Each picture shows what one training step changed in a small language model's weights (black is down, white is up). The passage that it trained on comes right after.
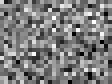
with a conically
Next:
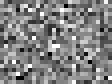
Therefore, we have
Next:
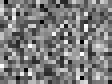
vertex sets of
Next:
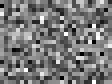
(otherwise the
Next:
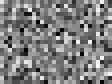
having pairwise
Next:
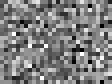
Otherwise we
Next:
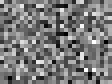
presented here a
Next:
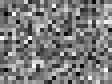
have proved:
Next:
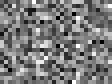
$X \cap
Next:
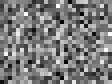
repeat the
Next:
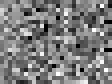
bilinear forms
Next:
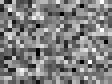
} \medskip
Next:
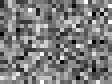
$H$ if
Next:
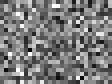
randomness of the
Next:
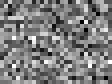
direct sum of modules
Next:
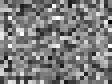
of numbers generated from
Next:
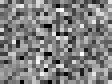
properties presented next
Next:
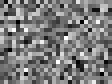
integral of the
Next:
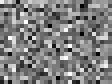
errors. We
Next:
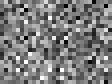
in Section 4.
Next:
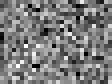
the case where
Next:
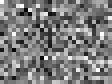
embedded in
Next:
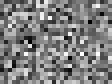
hpu The above
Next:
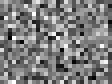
and characterizations to
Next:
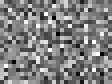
also holds.*
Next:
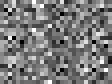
\ldots \circ
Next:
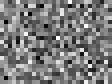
operations defined on
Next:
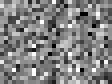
function spaces as initial
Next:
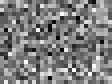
is used to
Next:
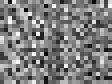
group in Theorem
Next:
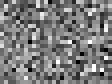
that the minimal point
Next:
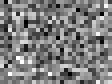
cohomology is generated by
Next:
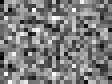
3, we consider
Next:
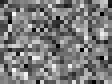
kind of
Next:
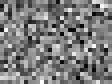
for $T$
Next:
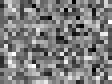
and only if
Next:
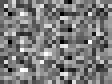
\to \pm
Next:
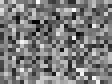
change the definition of
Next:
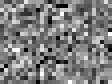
known Jacobi
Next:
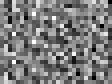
derive and
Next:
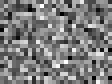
\mf S}
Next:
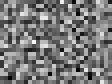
up to a
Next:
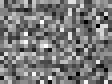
(up to time
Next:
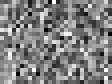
as soon as
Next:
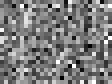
computing the
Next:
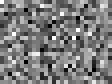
used in this
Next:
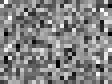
is routine
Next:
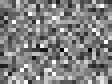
one has seen,
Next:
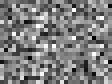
spinor implies
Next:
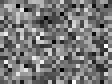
\leq i
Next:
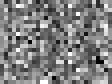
categorical terms as
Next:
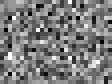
is defined by
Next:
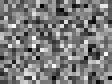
and positive topological
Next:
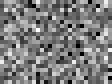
important only for large
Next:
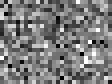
of $f$
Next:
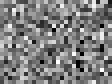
prove the first
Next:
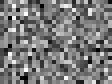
trees by
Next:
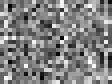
leaves of
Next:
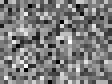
the value of space
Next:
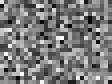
a solution of the
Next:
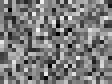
$\zeta$ in
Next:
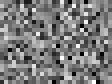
le cas des
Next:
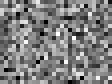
find the homology of
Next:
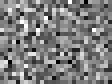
conditions of imposed
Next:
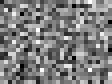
Recall that
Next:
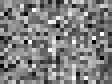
software we
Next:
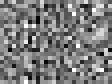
right parallel to
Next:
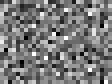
immediately that
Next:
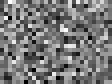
by a path.
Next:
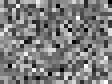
data) or
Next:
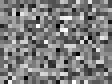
local. De
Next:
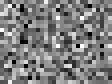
The previously known
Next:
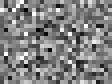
available to the
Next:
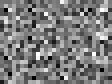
is right regular.
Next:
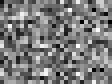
$ T $ of
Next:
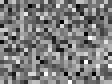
the interpolation functions
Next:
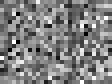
numerical results are presented
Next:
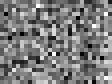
proved: combining
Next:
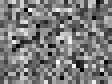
determine the value
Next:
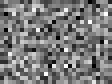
is proved in
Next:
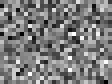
in an abstract
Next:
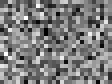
Each such
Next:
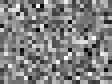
group. This section
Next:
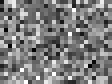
compact, by Theorem
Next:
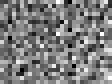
keep the
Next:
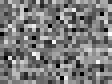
theorem is the following
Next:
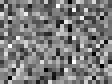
the list of
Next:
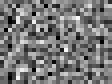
is a curve
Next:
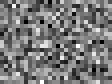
$X$ is
